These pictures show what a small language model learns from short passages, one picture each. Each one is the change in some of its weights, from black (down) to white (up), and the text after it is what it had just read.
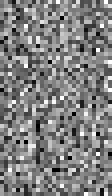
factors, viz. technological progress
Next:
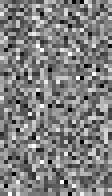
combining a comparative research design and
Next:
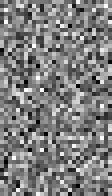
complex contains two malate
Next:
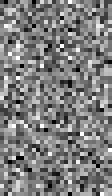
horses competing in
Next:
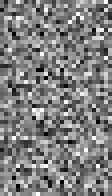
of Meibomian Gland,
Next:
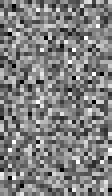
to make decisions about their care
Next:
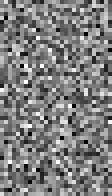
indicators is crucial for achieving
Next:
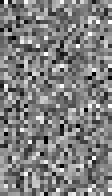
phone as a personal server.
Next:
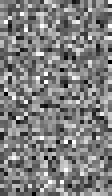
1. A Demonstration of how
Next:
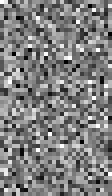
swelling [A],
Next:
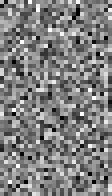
swabbed with ten samples
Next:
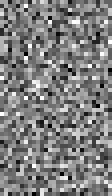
Product production Let consider from
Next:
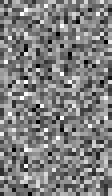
schools [6]. Their performance
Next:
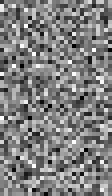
economic entities of all types of
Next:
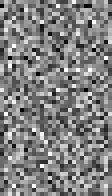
algorithm for modelling and control of
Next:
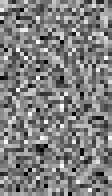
#MSUB -o
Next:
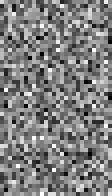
and with other optimization algorithms.
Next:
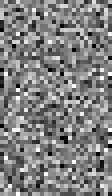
reading performance. Recommendations -
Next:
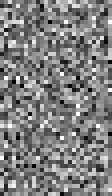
by stimulating protein
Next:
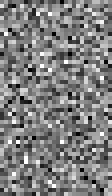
in each article so that later
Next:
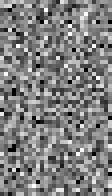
to decomposed H₂O₂
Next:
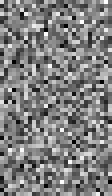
explored. All specimens
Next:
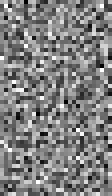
Accuracy (ACC),
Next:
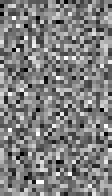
embarked on a process of
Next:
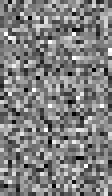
Pão formations;
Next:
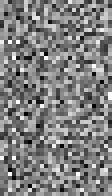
transmission, became areas of high
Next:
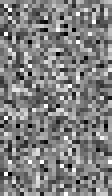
Puteri, musicians
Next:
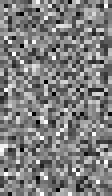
but ignore the possible correlation among
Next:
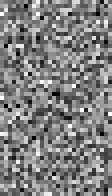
Creative Heuristics in
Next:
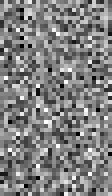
case group were situated in the
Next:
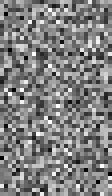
available, along with this reflection on
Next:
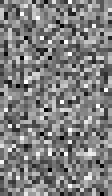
begin with "Applications
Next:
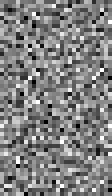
text retrieval approach to
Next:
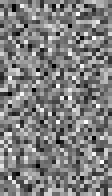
to apex). However, as shown
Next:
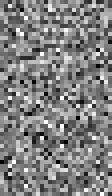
All of those villages in which
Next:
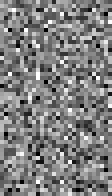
caused by random
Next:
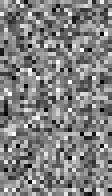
competency questions we collected,
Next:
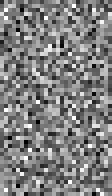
an obstacle. They
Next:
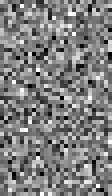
and productivity of cotton.
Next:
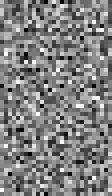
microorganisms that have developed
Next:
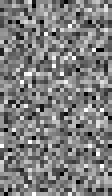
prepared Nutrient agar
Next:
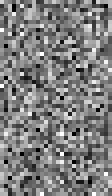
and its comparison with standard significant
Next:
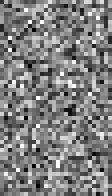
teachers' motivation,
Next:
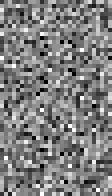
its setpoint with good
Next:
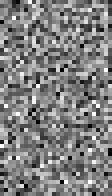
treatment of viral and the
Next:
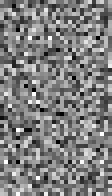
was employed. However, the
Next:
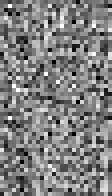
the authenticity of learning materials
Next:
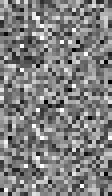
red the weighted mean
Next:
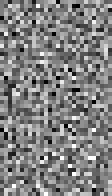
in a relatively small sample size of
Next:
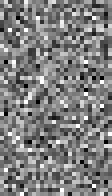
mass transfer, contributing valuable
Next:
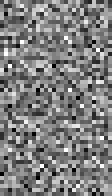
participants took part in the study,
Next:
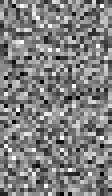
beauty, as well as
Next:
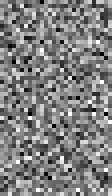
among 150 participants based on the
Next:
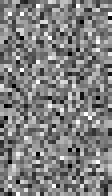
needles were labeled and
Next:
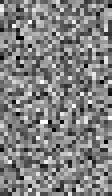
placement. Results: Although
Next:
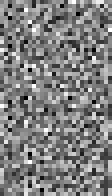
2025 indicates that the ambient
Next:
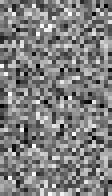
and the people around them from
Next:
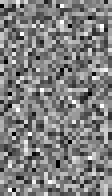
preschool educators' technology
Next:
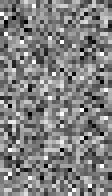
and so on. As regards
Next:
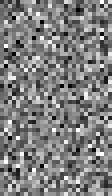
(8%) Able yet
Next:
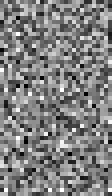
per cent.). Condensation of
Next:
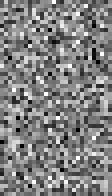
profit maximization theory. A
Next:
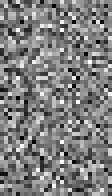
in the leadership of the tax
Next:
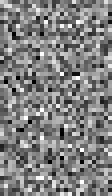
of prosperity among general public and
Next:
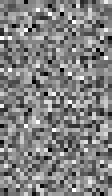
Internet and available online resources are
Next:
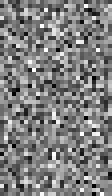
is opposite to the
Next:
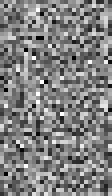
Additionally, the POSS
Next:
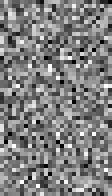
for use during pregnancy.
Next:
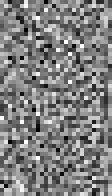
bonding strength of the
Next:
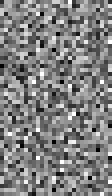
Table 2- Unit costs of
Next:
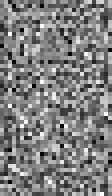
of students' cognitive activities
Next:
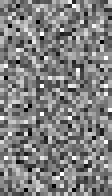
\omega)$ as defined in
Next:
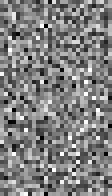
and shaft vibration
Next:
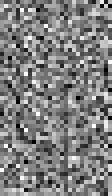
[10]. Kikuchi et
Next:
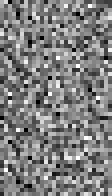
chemicals, the properties of
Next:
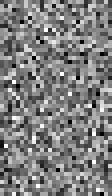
Sciences. Flow structure evolution
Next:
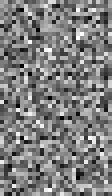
new risk area (landscape)
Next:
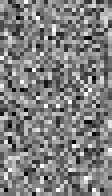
opposite direction of
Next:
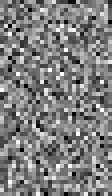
active anticoagulant
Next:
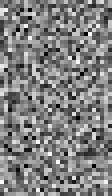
shall be prohibited. This
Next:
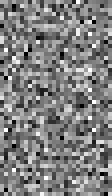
to improve better feature extraction and learning
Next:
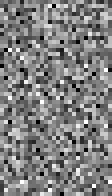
the company's cost of goods
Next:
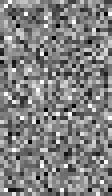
and noise meter mobile
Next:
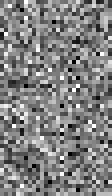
From the grouped pixels
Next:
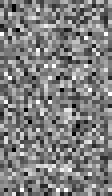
to perceived usefulness
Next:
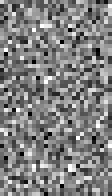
and hybrid approaches,
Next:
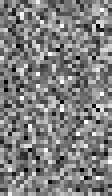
slide further and continue to
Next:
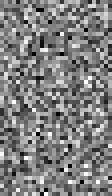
[7] for upload into
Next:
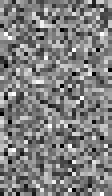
an overview on the basic information
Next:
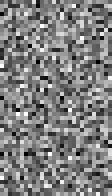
environment: – No ↳
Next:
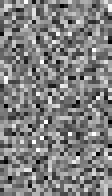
effect. Evidence shows that this can
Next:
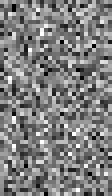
to the first two users, showing
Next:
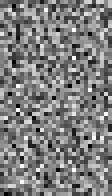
was observed in summer 2010. In
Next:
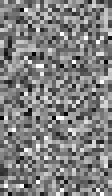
research still in the nascent
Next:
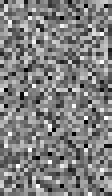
corresponding suitability maps
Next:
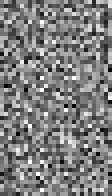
used by research and education organisations across the
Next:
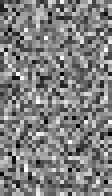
(36) adult male
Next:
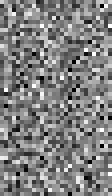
and we put it into practice.
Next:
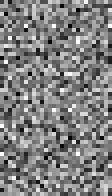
well as beliefs. I
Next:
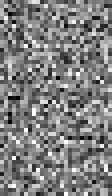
Abdul Wali
